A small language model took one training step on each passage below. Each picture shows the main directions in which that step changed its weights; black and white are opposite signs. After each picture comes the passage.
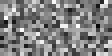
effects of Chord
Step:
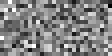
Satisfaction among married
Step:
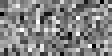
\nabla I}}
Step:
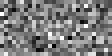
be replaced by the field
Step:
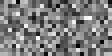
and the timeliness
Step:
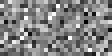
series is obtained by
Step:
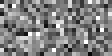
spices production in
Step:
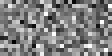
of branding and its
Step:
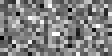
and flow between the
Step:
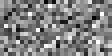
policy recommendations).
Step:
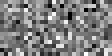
is free of rank
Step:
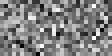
to newer scenarios.
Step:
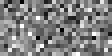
Initialize each
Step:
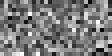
in a slightly different
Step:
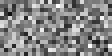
occur in articleless
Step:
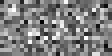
respectively. However,
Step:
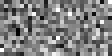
Indeed, the lower two
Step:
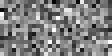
builds on preliminary
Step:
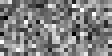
mice subjected to
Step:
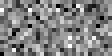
3-connected graphs to
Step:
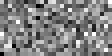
of the Laplacian matrices
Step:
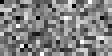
added to each well,
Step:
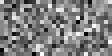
maximal chain, by its
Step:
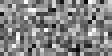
were not restricted to one
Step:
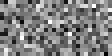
therein. Hence,
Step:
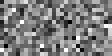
by selecting working set
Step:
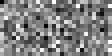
published specifications on
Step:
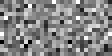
needed, as well as
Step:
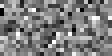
chronic stage or may
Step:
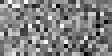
seawater in the
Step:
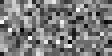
maximum value (that
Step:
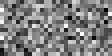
plots show the error
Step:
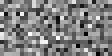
that the first division
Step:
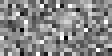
the area of wood
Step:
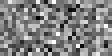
applications, HPC resource
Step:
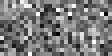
(like they did at
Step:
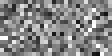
facilitated by some
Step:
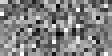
planned to reduce the
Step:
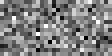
wheel desaturation
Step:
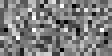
the solution for one
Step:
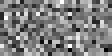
that interval. While eigenvalues
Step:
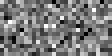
English as a foreign
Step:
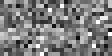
the system, even if
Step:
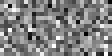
has increased over the last
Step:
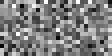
6. The residual
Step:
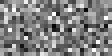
agriculture can be
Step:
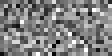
Proof.} From Lemma
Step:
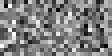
an over-arc,
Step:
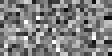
$F$ is
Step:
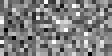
the load on the second
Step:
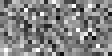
the Figure 1.
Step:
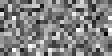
China's new media and
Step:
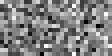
module under the action of
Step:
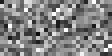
correction matrix. If
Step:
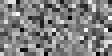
and data sharing infrastructure
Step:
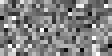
carbonate buffer in
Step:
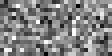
MY HAND
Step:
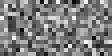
in the backbone
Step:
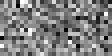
(DIC) with
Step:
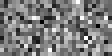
F, Kareem
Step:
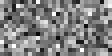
thickness were prepared
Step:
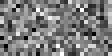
Figures 2.
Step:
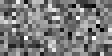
below 2.5
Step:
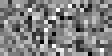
definition implicitly assumes
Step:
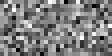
oscillator model
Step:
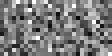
.10 em \overline
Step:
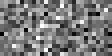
the seventh case
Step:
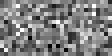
technological solution implemented at
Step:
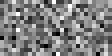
integrity, and efficient energy
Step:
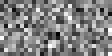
The web is an alternative
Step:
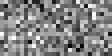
to create your own,
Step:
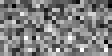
alloy increased as a
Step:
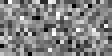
study report motivation to provide
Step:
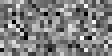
\| \partial_t
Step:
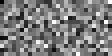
assessed by the depth of
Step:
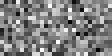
and compactness follows from
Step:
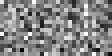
a submodule of a
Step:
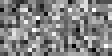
\item Minimizing
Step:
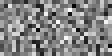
of a psychologically
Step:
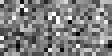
\\ Stability Matrix
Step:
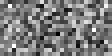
of the intermediate
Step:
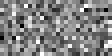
This quantity is almost a
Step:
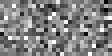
agricultural sector is one of
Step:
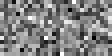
and concrete steps on how
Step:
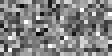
$xy$ is an
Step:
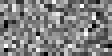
legal dispute resolution
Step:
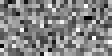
and leave out the
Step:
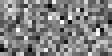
is useful in two
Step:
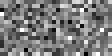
changed mainly due to
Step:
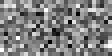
alpha number The opacity
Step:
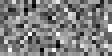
corresponding averaging operator
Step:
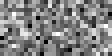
an irreducible (resp.
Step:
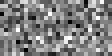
to reduce the solar
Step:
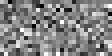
scores of Girls
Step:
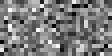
ordinary control ${\bf
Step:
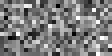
condition. For a better
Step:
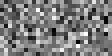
The subject had been under
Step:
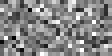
measure using the characterization
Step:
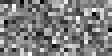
dosimetric effect of
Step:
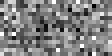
exposure on animals have
